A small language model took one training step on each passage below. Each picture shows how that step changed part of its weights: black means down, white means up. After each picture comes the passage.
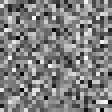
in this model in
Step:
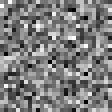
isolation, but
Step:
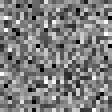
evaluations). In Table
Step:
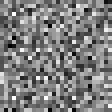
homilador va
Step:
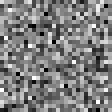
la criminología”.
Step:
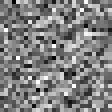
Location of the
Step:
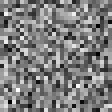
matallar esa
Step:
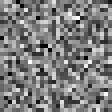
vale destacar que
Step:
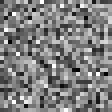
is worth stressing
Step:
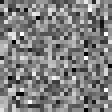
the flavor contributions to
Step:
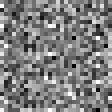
among candidates.}
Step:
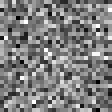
current than in the
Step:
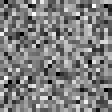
in actively maintained
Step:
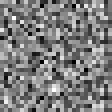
Real (top
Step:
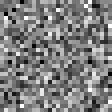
basándose en
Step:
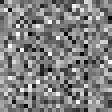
stress-energy tensor for
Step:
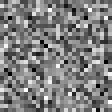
duplicados nas
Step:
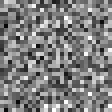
used, all the
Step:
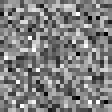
is echt
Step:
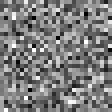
heaping effect
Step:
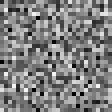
the signals transmitted
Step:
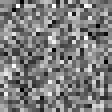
quando a violência
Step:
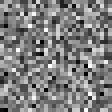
como a legislação sobre
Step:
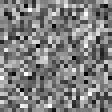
the deformation gradient
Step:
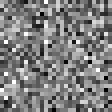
para o monitoramento das
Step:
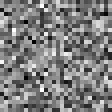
rotation symmetry as shown in
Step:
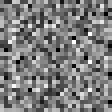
этих стратегий
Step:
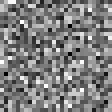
potential, but in any
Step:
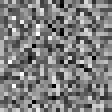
red (solid),
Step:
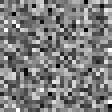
A software update was
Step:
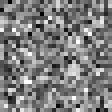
espacio público,
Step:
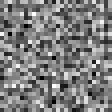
due to Ehlers
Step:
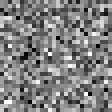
constitutive law for the
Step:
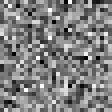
y balseros
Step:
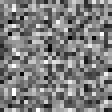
TQDC channel
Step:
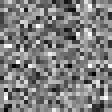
for the different simulations.
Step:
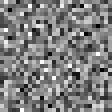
qu'elle peut
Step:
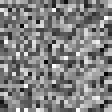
M. THE
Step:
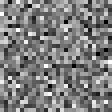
range commonly measured.
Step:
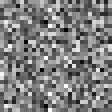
emphasize that
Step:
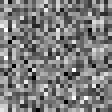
doktori (DSc), professor
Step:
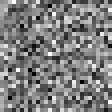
solution, since is the
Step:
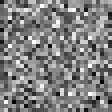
the NNLO cross
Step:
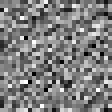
scattering theory of the electron
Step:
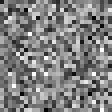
the difference in the results
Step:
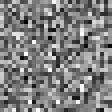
и особенностей
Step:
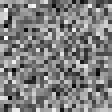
molecular dynamics. The
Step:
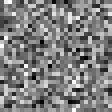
changing interactions could be
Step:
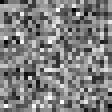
знань у
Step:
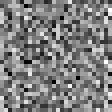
leading finite size correction is
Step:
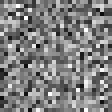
in the previous section implies
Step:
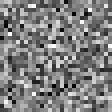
social. Desse
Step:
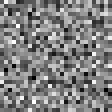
is equivalent to a
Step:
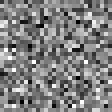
texnologik jarayonlarning
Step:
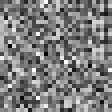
infinite number of
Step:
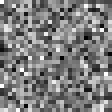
& RMSE &
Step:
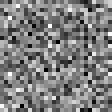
Noise induces
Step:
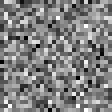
the transmitter is
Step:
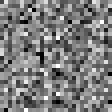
tashvish va
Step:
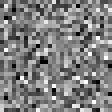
the meaning of such words
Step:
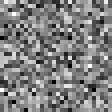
ist, dass die
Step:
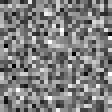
примеров для
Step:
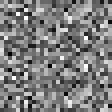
weight concentration is thus
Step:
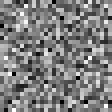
procedimentos para
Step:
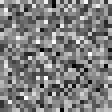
practical interest. As
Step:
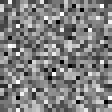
Cassasus for
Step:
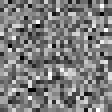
América como lo
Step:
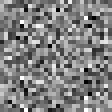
the global and local error
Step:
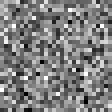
o envolvimento da
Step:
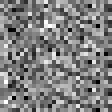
within particular software development
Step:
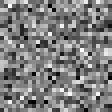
interactive plots,
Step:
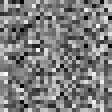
which complement the feature
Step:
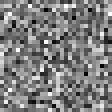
als Erfinder
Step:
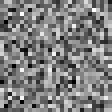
того, в
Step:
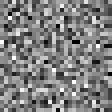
be observed spectroscopically
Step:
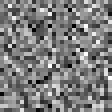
ilmu melainkan
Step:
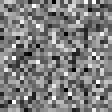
(and also radiative
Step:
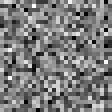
dan akurasi
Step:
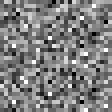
de conocer y
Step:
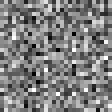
bo’lgan hamda
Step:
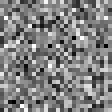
no cotidiano
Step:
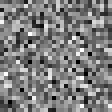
pelo mito é de
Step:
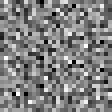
Eko Budi
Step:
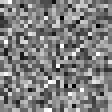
relic. Hence,
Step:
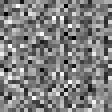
light neutrinos the mass
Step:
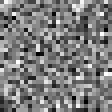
tarixini tadqiq
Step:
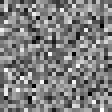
the given chorale
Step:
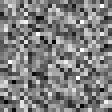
Sitter black
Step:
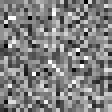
pushed up to
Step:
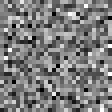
masi adanya
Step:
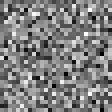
the Raman spectrum of
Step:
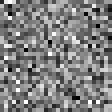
is possible to show that
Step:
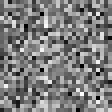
now make use of the
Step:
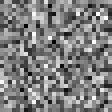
class ask studi
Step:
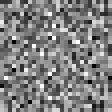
році надали
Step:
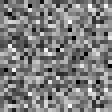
Hereafter we label this
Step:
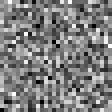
literária na
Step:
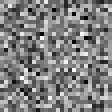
de clase, como
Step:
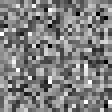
as a function of
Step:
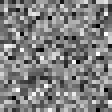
the populations specific for
